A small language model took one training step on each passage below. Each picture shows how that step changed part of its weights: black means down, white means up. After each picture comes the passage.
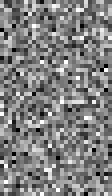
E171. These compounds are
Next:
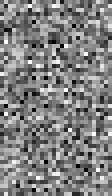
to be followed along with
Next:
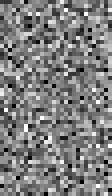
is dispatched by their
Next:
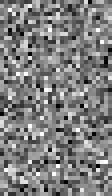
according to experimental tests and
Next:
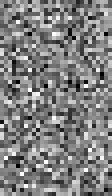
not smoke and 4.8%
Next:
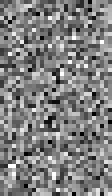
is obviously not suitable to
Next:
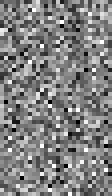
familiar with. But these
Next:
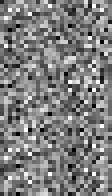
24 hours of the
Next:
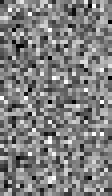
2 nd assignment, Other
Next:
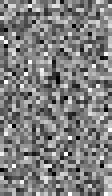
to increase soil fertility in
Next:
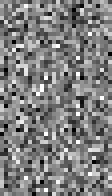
scientific sciences. This
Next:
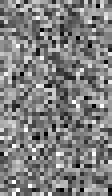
dataset under review aligned with
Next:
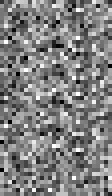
MRPII and ERP are
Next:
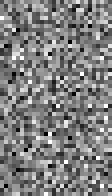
силы в
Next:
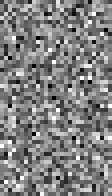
of exercises to master
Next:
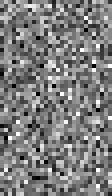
energy control wallpad server.
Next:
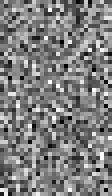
as the main AWARD news
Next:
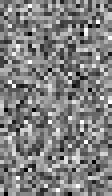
requires special attention.
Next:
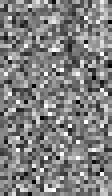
other health professionals.
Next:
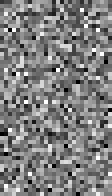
be involved and supported through support
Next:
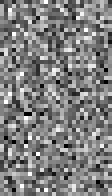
Converters for in-space
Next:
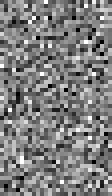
Objectives: - The
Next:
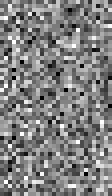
65%. The absorption
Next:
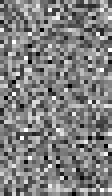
demonstrate this, so it is
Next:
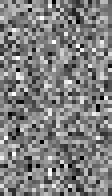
time between trials, an
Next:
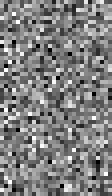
for the racemic forms must also
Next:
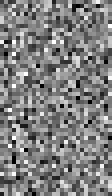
μg , and corresponding changes
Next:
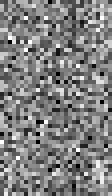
Integrated PR and marketing
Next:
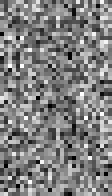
Artificial Potential
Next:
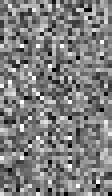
test models in order to avoid
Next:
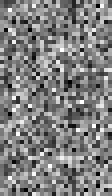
The objective was to evaluate the factors
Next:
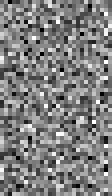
& Serving Dish Sets
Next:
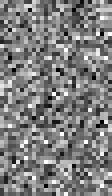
the first piece to the
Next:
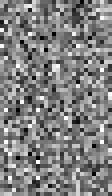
the analysis points out that the information
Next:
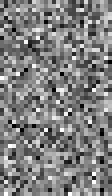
found in the modern toolset of
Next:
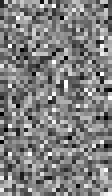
Australia Starwest
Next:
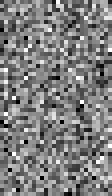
main channel was not shared between
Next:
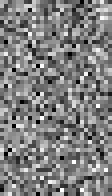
the same fallow land available in
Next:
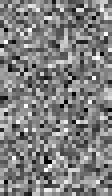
share similar characteristics which can limit
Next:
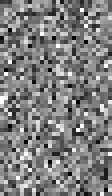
be tired and thirsty on
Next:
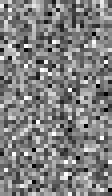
pressing health problems nationally.
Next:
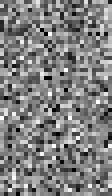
key role in creating a supportive
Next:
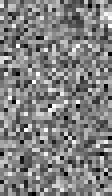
etc. which may not get support
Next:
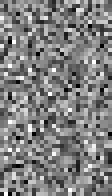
/ 24s that, as
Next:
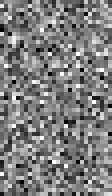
children: a comprehensive review
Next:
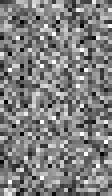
M. FAHMY,
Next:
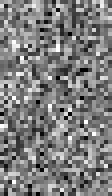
pedagogical practice,
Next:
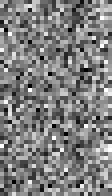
the universities worldwide
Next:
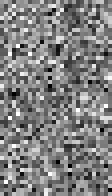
including software optimization, resource
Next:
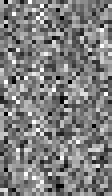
dyads of contraries.
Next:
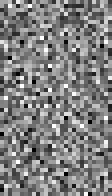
project deliverable D2.4 can
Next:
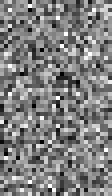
using a small percentage addition of
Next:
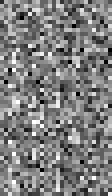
loaded, reviewed and
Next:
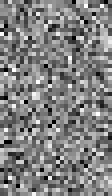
heterosis for yield per
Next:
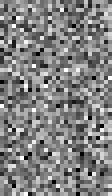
such as Ag or Cu
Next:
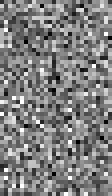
system for each image in order to increase
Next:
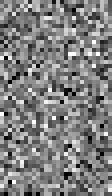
planning and implementation, offering
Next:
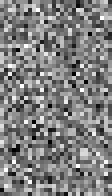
order to potentially gain respect
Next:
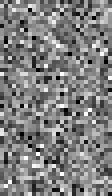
it is spread over large areas, like
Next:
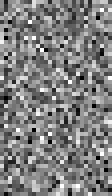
(High plasticity
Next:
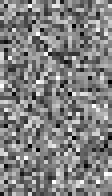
to develop self-efficacy and
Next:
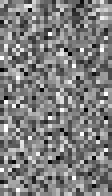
the data on the slope's
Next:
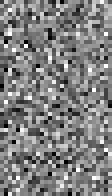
up to 2 GB per month.
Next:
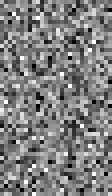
of these methods require substantial
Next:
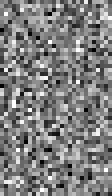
insulin sensitivity.
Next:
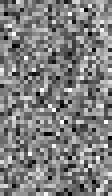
2021 indicates that human hair
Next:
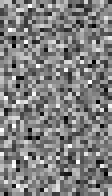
data and provide discounts,
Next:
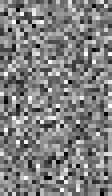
1 cm² and resistivity
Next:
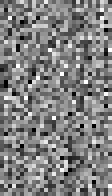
Amer. Chem.
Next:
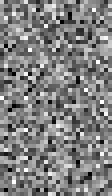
has shown that OoO heating
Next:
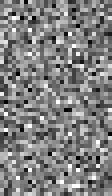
single attractor.
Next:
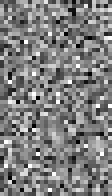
Beigelman PM.
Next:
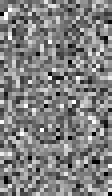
380$ V - Average current
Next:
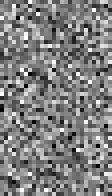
arrow). Multi-point
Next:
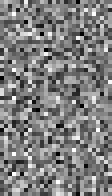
model with mid-plates During
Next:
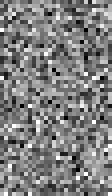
while POC from pineapple
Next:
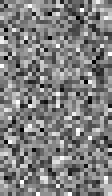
attained popularity in the
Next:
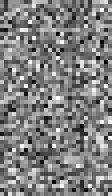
(2024). Improving the
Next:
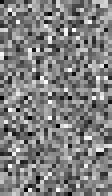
resulting IF. All investigated
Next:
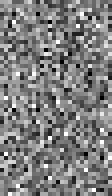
production concept developed and patented by
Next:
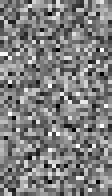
takes into account the value of
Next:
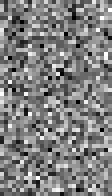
School, Ethiopia.
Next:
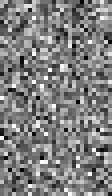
the Project Coordinator.
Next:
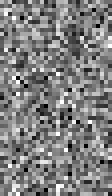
federation contract. The contract
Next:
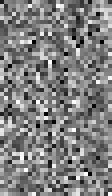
in Bizkaia whereas patients
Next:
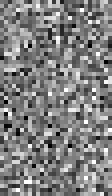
need for knowledge of induced
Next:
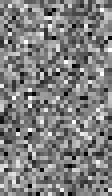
become available, reaching the
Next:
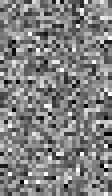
context (bottom-up
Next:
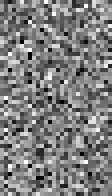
Taguchi, GRA,
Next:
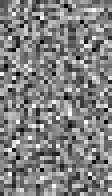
+0.9% among ages
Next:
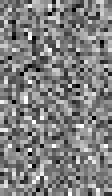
table as well as through visual
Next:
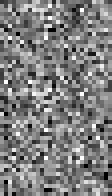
tracking. We carried out experiment
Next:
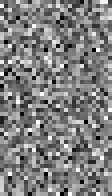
binaural integration and the
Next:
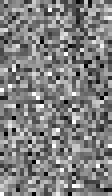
as to provide a theoretical basis
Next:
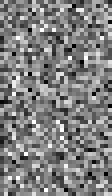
nmr spectrum (60
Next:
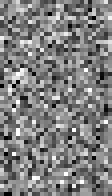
are mechanical stabilization and
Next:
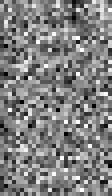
PPMP. The estimated
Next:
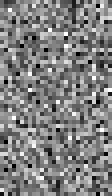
The proof follows by using the
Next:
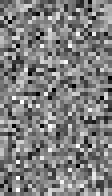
is taken 0.2
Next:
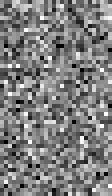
undergraduate students 285
